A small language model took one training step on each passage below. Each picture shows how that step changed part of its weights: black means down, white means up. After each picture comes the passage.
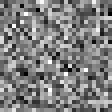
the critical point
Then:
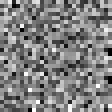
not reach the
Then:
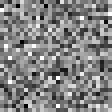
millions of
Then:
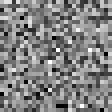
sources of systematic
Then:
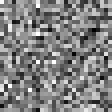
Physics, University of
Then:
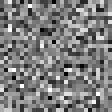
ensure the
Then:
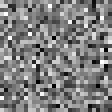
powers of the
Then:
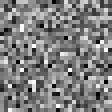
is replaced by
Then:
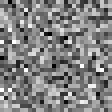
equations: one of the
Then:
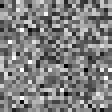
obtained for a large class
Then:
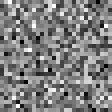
than the typical observed
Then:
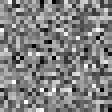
to all integer spin
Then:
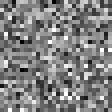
is caused by
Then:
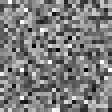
experiments at lower temperature
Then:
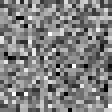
I_n - A
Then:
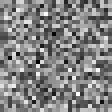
observed in many different
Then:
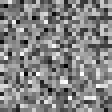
number appendix equations
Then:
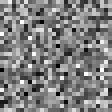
other words,
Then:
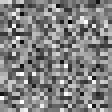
only have a solution if
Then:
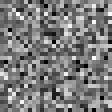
yeast is
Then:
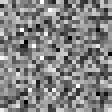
three assumptions;
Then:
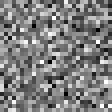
and (b), we
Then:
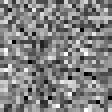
the excitations associated
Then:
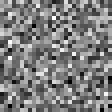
and can be effectively
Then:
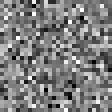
entropies in a
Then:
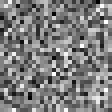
and this followed by
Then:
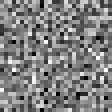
to avoid
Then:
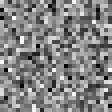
3) focus
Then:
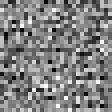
field vector $B$,
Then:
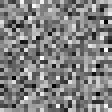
plots of
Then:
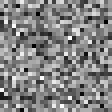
first demonstration
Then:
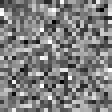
site at WI
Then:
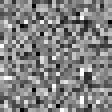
been differentiated both
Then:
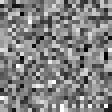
are almost
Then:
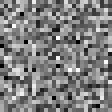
downward energy
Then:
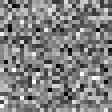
we report the
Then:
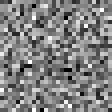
one square
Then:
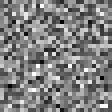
which the initial state is
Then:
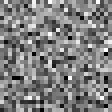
the TDC.
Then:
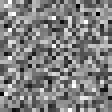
and at least
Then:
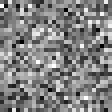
this algorithm,
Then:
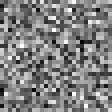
platforms such
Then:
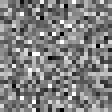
= 3$ takes
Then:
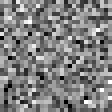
optical image
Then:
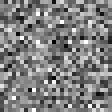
which is a measure of
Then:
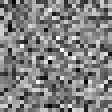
$\delta t$
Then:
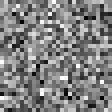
of credit
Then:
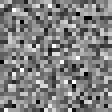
exercise in
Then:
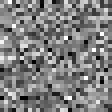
to use heavy
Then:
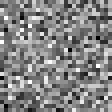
SMC, and
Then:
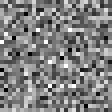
cosmological constant
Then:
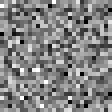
are considering is described
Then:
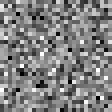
thin film
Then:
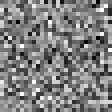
symmetric second rank
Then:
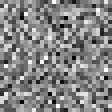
the huge surface
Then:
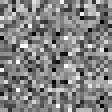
electrical charge density
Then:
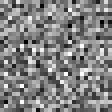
can obtain a rough
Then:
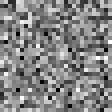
total filling
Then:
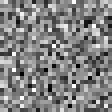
in literature
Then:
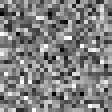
Others seek
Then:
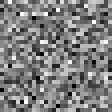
varying the average
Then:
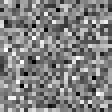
a multi-hop
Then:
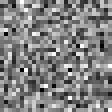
resulting model is not
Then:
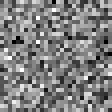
as seen in
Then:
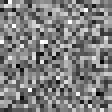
affected by the
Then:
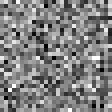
emission direction
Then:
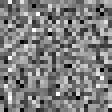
dwarfs in
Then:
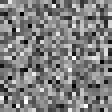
contained within the
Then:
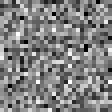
The coupling parameters are functions
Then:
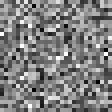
methods. *J.
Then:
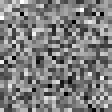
due to the good
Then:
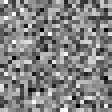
different agencies is
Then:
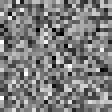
close to the
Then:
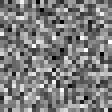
which for online
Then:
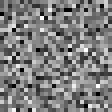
only occurs for
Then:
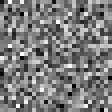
be controlled by the
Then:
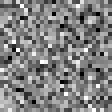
For the partition
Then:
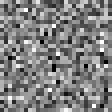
integral in
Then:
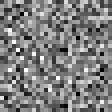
of the particle in the
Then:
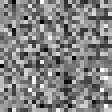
two other nearby
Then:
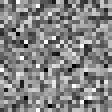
difference scheme
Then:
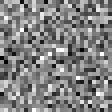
a system of functional
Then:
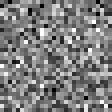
given in units of
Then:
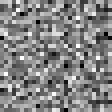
good agreement
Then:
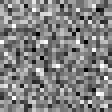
a low-energy
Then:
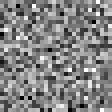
order of unity,
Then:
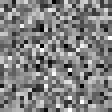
is designed to
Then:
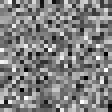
to distinguish
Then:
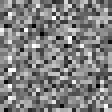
and the performance is
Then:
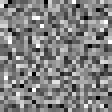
chain independent
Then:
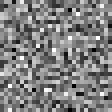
objective function
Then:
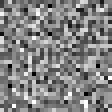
:= \langle
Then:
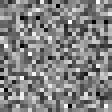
SGC we
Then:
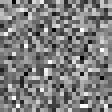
relative to the
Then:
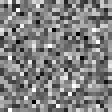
decay rates by
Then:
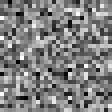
is valid for
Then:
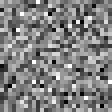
topological charge measurement
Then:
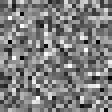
be near zero, which
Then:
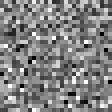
the higher S/N
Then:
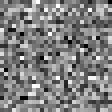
cuts. The
